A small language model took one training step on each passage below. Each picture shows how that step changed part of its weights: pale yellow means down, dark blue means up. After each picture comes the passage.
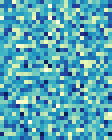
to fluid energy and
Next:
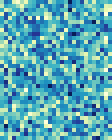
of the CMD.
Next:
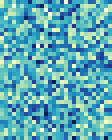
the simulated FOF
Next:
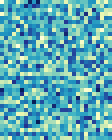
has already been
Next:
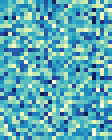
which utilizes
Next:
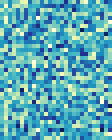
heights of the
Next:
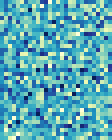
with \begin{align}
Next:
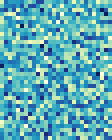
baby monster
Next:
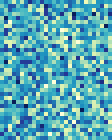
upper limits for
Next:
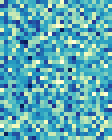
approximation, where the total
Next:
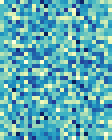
can be simultaneous
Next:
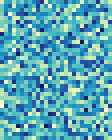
second is based on average
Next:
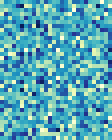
Wakkary and
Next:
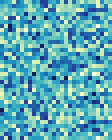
SP transition temperature,
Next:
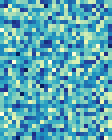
well as for the equation of
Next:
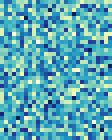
and gluons through which
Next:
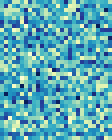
pairs from input and
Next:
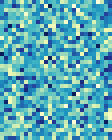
have smaller force
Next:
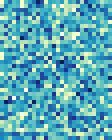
encoding the same
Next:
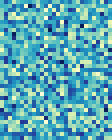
only available
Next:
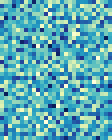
Numerical simulations show
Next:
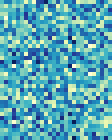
the FTBF
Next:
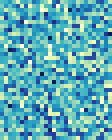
drift gap size
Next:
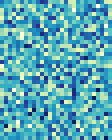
final intensity
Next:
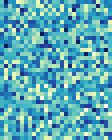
some channels as the
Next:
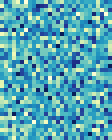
bursts. A
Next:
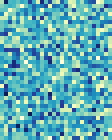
pressure member
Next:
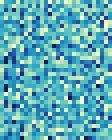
. $$ Such an
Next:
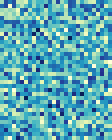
high-dimensional gate
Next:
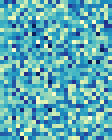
this could also create
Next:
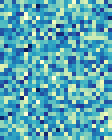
torques belong
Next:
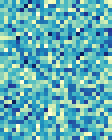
\brr =
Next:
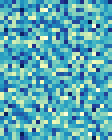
drive the choice
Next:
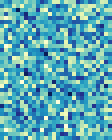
and above MIT
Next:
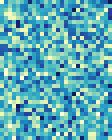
supported by a
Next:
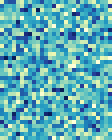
demonstrates that
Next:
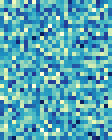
CCFs and
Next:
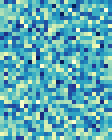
deviation from the
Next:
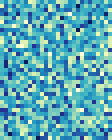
d \bar{\theta}
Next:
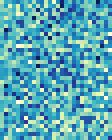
to mitigate
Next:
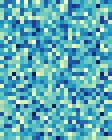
This feature is the distance of
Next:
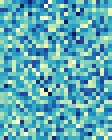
of spheroid
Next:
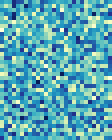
wavelength limit is
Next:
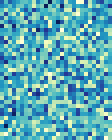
{\mtt (non
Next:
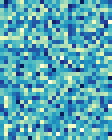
in this case, phase transition
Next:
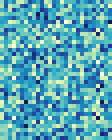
this is new functionality,
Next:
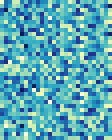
measured and its ratio
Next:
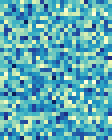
on the dot.
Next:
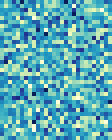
modifications to the electron
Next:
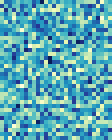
is the property of density
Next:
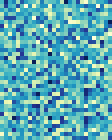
we abbreviate
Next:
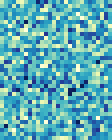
makes individual
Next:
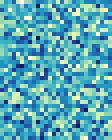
takes some value $1
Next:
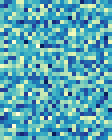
in terms of simulation
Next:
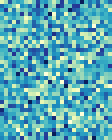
the target. The
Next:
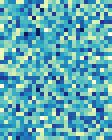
according to the
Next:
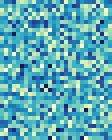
the $z$ component
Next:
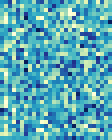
to RTC, this
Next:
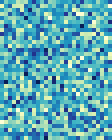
in the integrand of
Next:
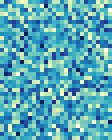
matrices for the
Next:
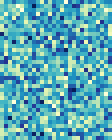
number of the AoAs
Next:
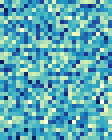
is not important in the case
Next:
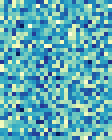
focus on the
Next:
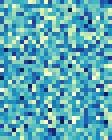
total dissipation.
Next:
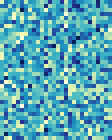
order. Points
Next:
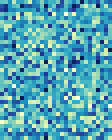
in patients. The
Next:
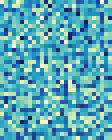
order in $\as$).
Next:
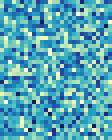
top and bottom
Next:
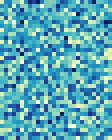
contrast, there are
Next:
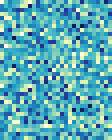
to embed performance and
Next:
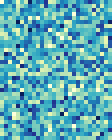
important. The factor of
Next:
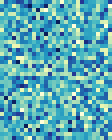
can be recovered
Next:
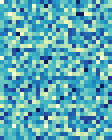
should be reflected in
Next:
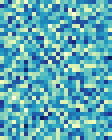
trap levels is
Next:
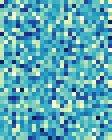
fact that the construction
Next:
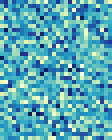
retrieve a
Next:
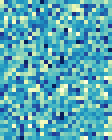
to the shift symmetry:
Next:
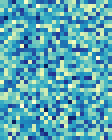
parities in the
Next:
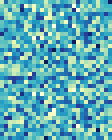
be accounted for in
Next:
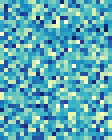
sessions where the
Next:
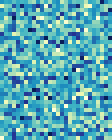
interactions beyond the
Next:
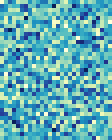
States at a
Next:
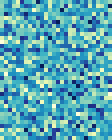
$P$, where the
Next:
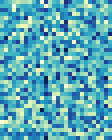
in decibels
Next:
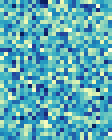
I. **Figure
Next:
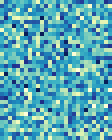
work precisely as
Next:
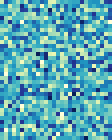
short lived
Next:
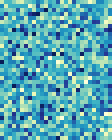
\re{6} also
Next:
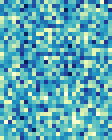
and then took the
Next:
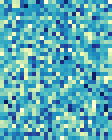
able to decode
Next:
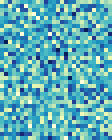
One attempt
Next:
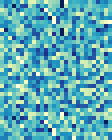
of the diffusion
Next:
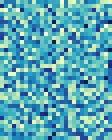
speaking share the
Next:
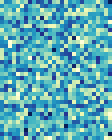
temperatures estimated from the
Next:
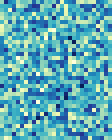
of the Type
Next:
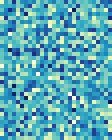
reduced modestly,
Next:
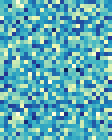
chambers of the
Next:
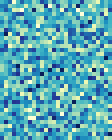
when border effects are
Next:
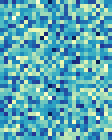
sometimes make them
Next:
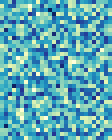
of the consequences
